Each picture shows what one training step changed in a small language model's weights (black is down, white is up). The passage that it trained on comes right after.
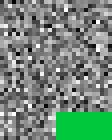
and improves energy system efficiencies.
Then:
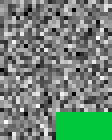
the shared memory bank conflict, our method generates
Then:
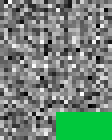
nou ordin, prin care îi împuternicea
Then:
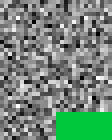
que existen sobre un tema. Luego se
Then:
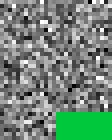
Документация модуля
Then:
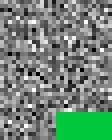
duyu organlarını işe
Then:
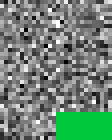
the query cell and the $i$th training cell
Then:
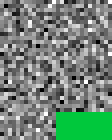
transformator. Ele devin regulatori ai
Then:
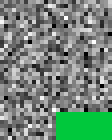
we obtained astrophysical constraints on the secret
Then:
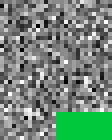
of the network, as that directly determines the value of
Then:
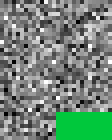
score of a Quality Metric is higher than the
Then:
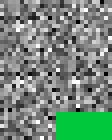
in [15] and it was clear that the
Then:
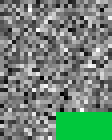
removed by this procedure; however, the final
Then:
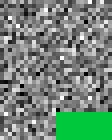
by flavor-changing neutral
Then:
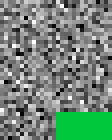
*O. atratus*, is a distinct
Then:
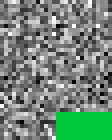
обеспечивающего его
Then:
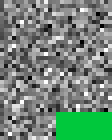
turiga ham alohida e'tibor
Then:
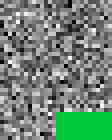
a Muslim Heart Surgeon Nawwar
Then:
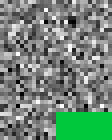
sampled sounds are directly connected with the acoustic
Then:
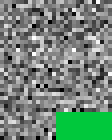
{Győri}\ and\ \citenamefont
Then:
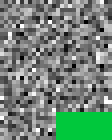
and companies proposed to blend hydrogen with natural gas
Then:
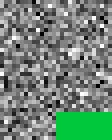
described in detail. (The other ``prong'' of
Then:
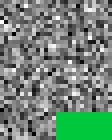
Participation with foreign faculty to enrich
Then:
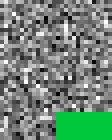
switched from OAM 0 to -4.
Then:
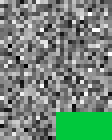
sign of infection throughout the duration of the
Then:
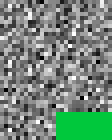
chiqarish infratuzilmasini
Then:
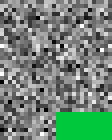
Factors such as elevation, soil type,
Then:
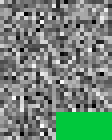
в тому разі, якщо зі
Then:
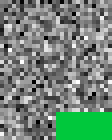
voltage drop at the last customer
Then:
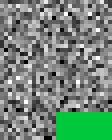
method previously reported by Salomon lies in the fact
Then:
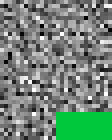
mass term. Thus the tree level relations between the coupling on
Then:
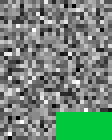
in LEO enabled by human
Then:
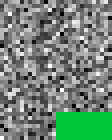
opportunities; - 64.9% of respondents
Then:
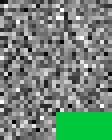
expose users of smaller vehicles, such as
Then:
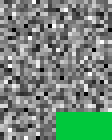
– Теплове випромінювання
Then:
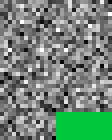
keywords:reversible gates; quantum
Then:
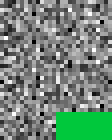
\bibfield {author} {\bibinfo {author} {\bibfnamefont
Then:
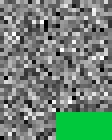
menen «mádeniylesken»
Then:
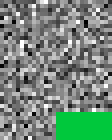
trees. The other attractions of
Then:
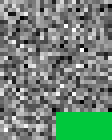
болып табылады.
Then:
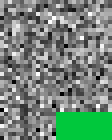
temperature range $10^2$ to $10^9
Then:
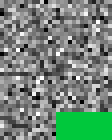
need for public enlightenment and subsidized
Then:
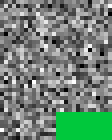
mechanism of the magnetic dynamics. This results in a single peak
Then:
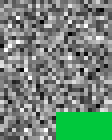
denoted by $\|f\|$. On the space
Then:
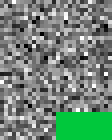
combined superconducting/magnetic state. Therefore one can assume
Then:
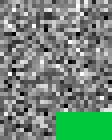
uma moderada ação antidepressiva e,
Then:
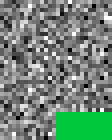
author subsequently turns to the statistics of
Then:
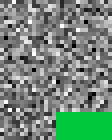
no erosions. MRI of the hip showed
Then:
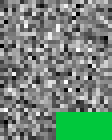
применительно к расположению
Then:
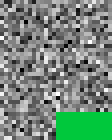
of polynomial of degree k . We establish the optimal
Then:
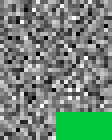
follows: - First *a-priori*
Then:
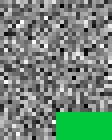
Students Participating in the Research Obesity
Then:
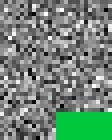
se mantiene en la Carta Magna
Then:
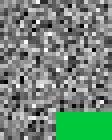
pudieran ponerse en verso, no
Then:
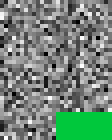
o uso de uma máscara de
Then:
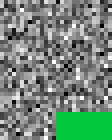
maqsadli terapiyani,
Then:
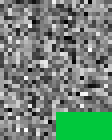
И., Курбанов, Э.,
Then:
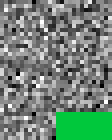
selenide and cadmium sulfide)
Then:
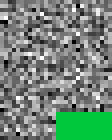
charged cognitions related to behavior and these values
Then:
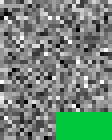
atinge a fase adulta, a
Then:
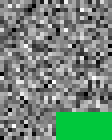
of Cepheids in two Virgo cluster galaxies
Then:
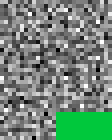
the four-quark state mass in GeV using the
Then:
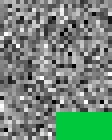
$-100$ to $-3$. This resembles the
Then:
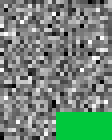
HOLAPS, could be valuable to constrained
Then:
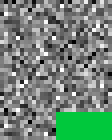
harm to the whole society, and even physical harm to our
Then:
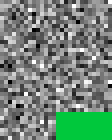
these micro-refinements accumulate into
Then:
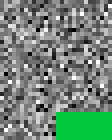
kuchli yomg'ir ham
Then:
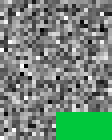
the other hand, Japan has the fewest citations
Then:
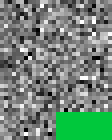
педагогов в овладении
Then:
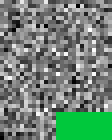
the three possibilities: in $^{1}$H with
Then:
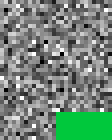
stars, the IMBH could also accrete cluster
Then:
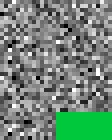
noticeable in the first rows of the fuel elements
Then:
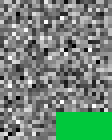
Nos casos em que as referências que
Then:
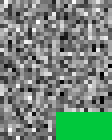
специалиста по потребительскому
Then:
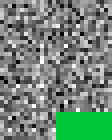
aluminium, the Lundquist number is
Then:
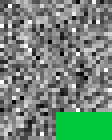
is then given by \begin{align}
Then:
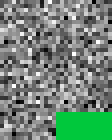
who belong to the abstract-random thinking style
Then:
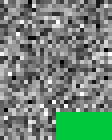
sounds and tones distance the animations from the
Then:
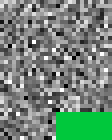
(112), de los turistas, que
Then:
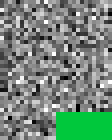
described in Section 3. Simulation results for two scenarios:
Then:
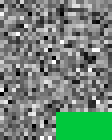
associated with satellite-based RF
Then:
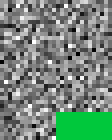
resistance is included~\cite{Hu2012}.
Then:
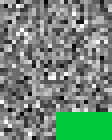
the experience of ADVICE [24] adding
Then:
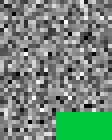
Mathematik (IPN) für
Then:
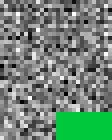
die Bedürfnisse der Kinder
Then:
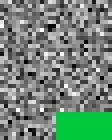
\mathbf{u}_i \mid i = 1,
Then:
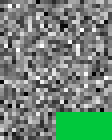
Xuebao (Gongxueban)",
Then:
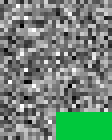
(o‘quvchi)larga pedagogik
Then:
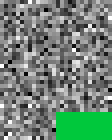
of the algorithm and output} At this stage, the
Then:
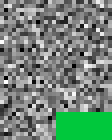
caused by the uncertainty during training. Different from the structural
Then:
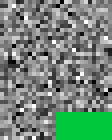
содир этилишига имкон
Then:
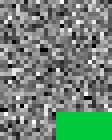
near-neighbor groups with a matching radius of
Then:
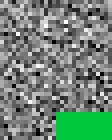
together with a room-temperature spectrum of
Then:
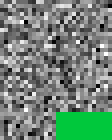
2, la transcripción incluye
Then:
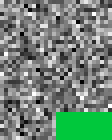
nor $P$ at all. Change in
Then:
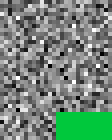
A simplified approach for modelling latent heat
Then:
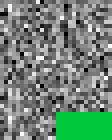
The purpose of the research, the voluntary nature of
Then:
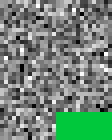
managed by laparoscopic approach.
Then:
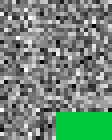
nach FRBRoo Im Rahmen
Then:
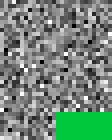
FNAC combined with clinical correlation can be used as a
